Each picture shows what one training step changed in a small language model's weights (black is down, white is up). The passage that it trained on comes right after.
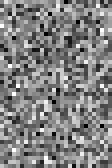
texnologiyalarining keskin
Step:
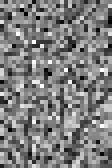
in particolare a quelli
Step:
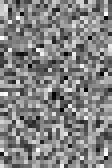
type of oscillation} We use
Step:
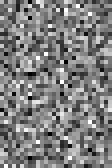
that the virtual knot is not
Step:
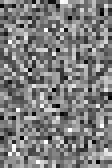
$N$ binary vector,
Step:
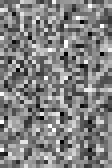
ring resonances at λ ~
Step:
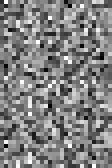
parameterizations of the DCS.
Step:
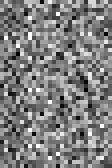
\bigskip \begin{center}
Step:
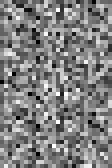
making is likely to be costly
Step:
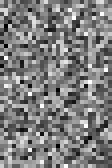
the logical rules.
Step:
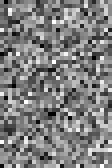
equal to zero, since this
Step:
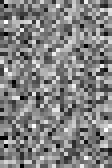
DI. Não é
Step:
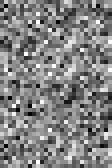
T., Arata T.
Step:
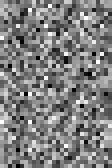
papel de lijar
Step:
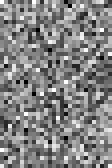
for the 3-SAT in
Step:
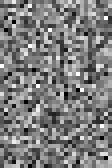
spacetime is static, the
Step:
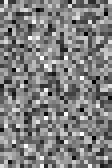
x}\cdot f({\bf
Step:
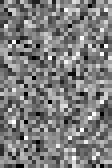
salienta-se que o
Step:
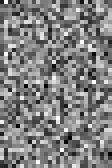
metrology and spectroscopy.
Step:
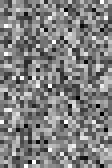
var olanları
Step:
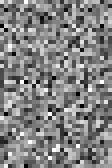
curve of this Be star and found
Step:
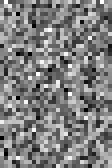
scaling of energy with truncation
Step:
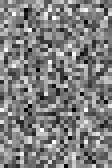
capaciteit welke men
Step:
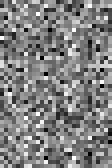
бўлиб, Эрон
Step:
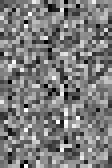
most cases, there is a unique
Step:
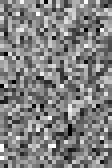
Baluran. Setelah
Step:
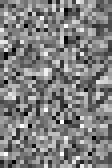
need so long as we set
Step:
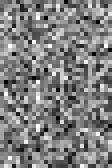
di Kabupaten Tana
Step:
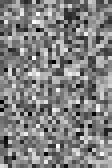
applied effective magnetic field along the free
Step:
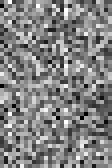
the areas under two or more
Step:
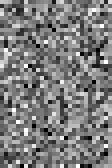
resultant force, which includes
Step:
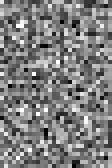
техник диагностика
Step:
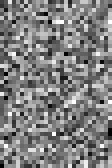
in one of the iterative schemes
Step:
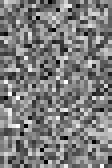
from the discussion, to avoid
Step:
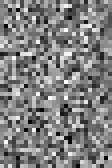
model levels below an altitude
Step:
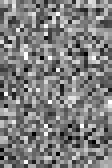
introduce \begin{align}
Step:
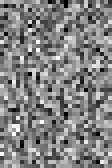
Bordignon, L.,
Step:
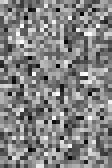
finite efficiency with which single excitations
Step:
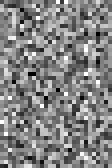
Al doilea Programul
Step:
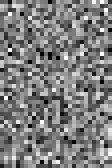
on $T_{e\tilde
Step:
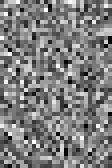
data have $W=X$
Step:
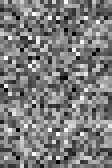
ega. TTA
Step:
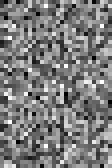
to be attached to the
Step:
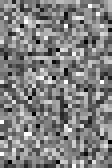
$Y$ of dimension at least
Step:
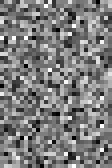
variables, reaching plateau
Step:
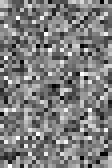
account. Here, the spectral index
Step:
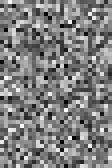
be as that: when ray
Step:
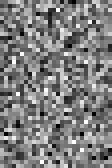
identify each face $\sigma$ of
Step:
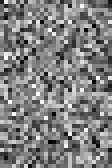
S. Martini,
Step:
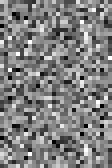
– Науковий
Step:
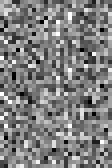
pada siklus II sebagai
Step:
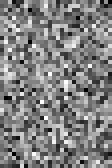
rigorous results of TT
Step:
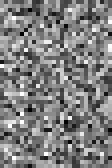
within dynamically changing network
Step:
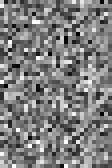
parts in translation. It is shown
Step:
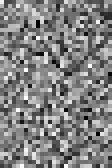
which both MEC models are
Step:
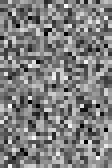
hayan trabajado
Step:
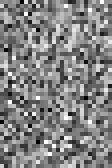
A $. As group $A$
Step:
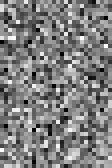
sensitive to the effects of
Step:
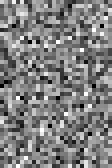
$\tau_1 B$ symbols
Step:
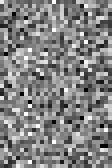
на вопрос о
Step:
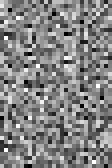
{\bf First Step.} We
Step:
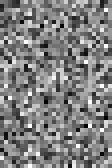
shakllantirishda yangi
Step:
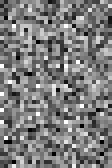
of the right is taken in the
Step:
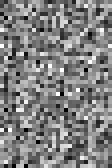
the absolute abundances so that they
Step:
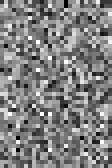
Akbarning otasi
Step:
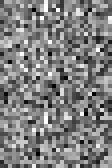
GLS method together with the
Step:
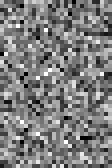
unbiased estimators based on
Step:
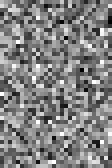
inju tuzguchi
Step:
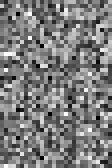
clarify, we have
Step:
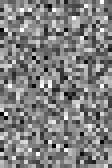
yang mutakhir.
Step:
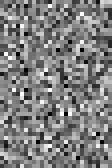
jego myślą
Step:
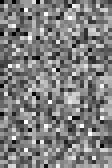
necessary \nustar\,
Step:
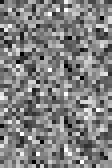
evidence is readily obtained.
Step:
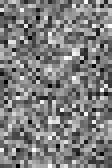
2, the median grades
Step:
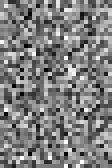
near-extremal black hole
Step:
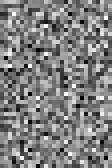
keadaan populasi,
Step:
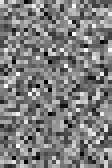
egli ha amato,
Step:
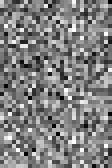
inequalities $g(t)
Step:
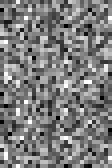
By applying the above inequality and
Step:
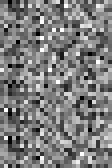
entkommt aus dem
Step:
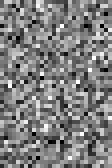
double or multiple factor, which also
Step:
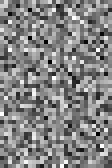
como qualquer outro procedimento
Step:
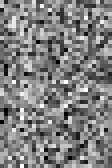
of the flux calibration for
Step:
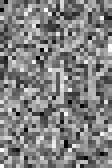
fully connected layers in the
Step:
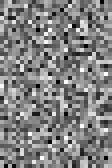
Esta nueva racionalidad
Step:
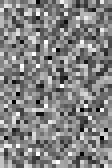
municipios o
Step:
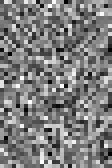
strip in $P$ as
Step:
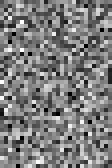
it does not. In the
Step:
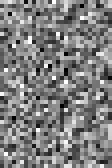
at every segment we have to
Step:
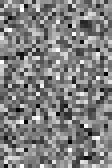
de la transition cologique
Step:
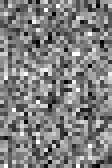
corollary of Morlet's
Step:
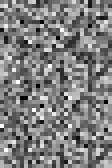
klasické metódy
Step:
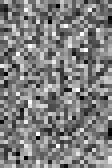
in terms of the flux integers
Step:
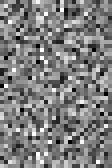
neutrinos or jets. Thus
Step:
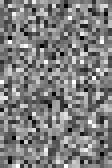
contains an irreducible component $$ {\Cal
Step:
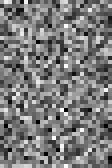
of our experiment, which makes the
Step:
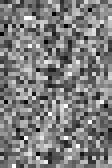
the span of elements of odd
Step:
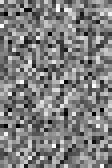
chance to hit the
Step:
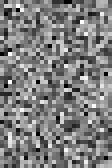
strongly suppresses the torque
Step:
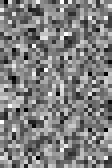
prediction evolves with cosmic
